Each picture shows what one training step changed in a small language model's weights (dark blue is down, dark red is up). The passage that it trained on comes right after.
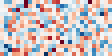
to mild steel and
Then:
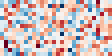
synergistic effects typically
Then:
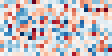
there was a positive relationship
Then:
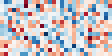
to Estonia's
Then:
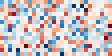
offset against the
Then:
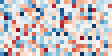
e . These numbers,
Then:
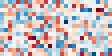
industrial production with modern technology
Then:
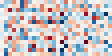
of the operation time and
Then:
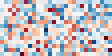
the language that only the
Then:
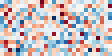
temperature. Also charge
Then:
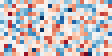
supervised, others
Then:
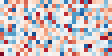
written on the life and
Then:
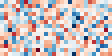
extreme importance since the
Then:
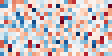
= D1 \times
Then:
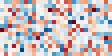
the "Strategy
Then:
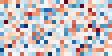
year). FMCG
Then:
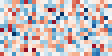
the concordant effect
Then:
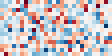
as significant environmental issues.
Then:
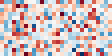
also shown, for which
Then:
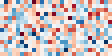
is achieved, the subject
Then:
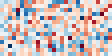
study on pen-urban
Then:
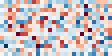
it usually prevents light
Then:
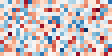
by distillation and
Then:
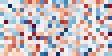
thermomechanical conditions.
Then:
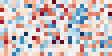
exists and is released
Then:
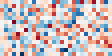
who reflected the will
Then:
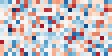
from various medically
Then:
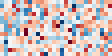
importance to support the
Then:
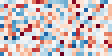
Companies should always for
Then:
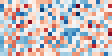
data formats, or
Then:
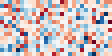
were divided into groups
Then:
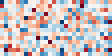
in the I-V
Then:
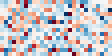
in the infection. The
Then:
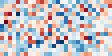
International agriculture university,
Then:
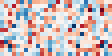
previous questions by means of
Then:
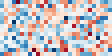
organizational entities - School staff
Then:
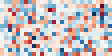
the history of events from
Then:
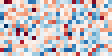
government pressures in education
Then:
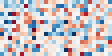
0.1% probability
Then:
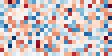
feeds on the
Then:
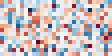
In addition to the above
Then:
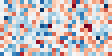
prevention emphasize the
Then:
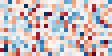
Conformer Blocks
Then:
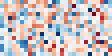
category) Average
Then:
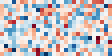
discipline conflicted with
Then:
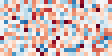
is mandatory to involve
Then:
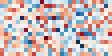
communication, has always been
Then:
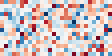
occurs most often, we
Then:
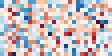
different networks made up of
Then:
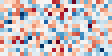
level, firms significantly
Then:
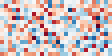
are based on real or
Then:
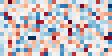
If the pulsating
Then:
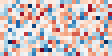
produced text. After using
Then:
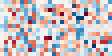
the use amount of
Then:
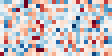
to regulate bodies and
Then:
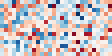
programming languages,
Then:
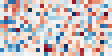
Pakistan during
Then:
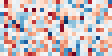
coherence relations can be
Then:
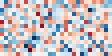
TROCA DE
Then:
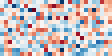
salt B is poured
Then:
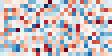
a herculean
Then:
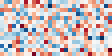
including data acquisition, data
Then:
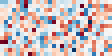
in quantifying the influence
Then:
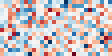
this positive perception of the
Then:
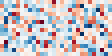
K. Blessi
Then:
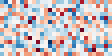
and the retrieval
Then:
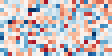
loses a second
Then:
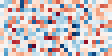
of the higher rate of
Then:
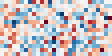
teach students all
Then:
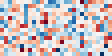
carefully fill a
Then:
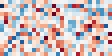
; Software,
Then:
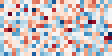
It marks the
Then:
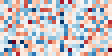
with a similar function.
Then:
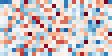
for parallel spatial robot
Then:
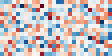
collected between April –
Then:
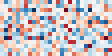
with the justification of
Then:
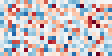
user before further processing.
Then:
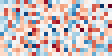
reactive among 02
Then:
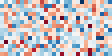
reducing CO₂ emissions
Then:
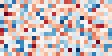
stretching mode which has
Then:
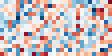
arising from blending
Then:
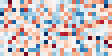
subjectivity refers to
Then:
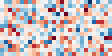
the 2D paper map
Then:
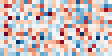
the response options proposed are
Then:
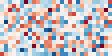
that the entropy
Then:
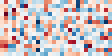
of the indigenes
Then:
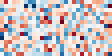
serum clustrin
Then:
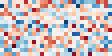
will be choosed
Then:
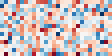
Abstract Introduction:
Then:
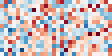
customizable properties of
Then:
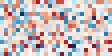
segmentation are obtained by
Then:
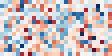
of cognitive representation) because
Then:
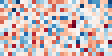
includes (data type,
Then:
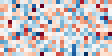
and sustainable way to manage
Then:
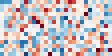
for a full time manager
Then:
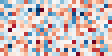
rely on it even
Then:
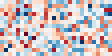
use the computer system in
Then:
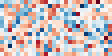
driving on the
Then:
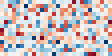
vibration environment with different
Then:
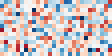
Ao final, o
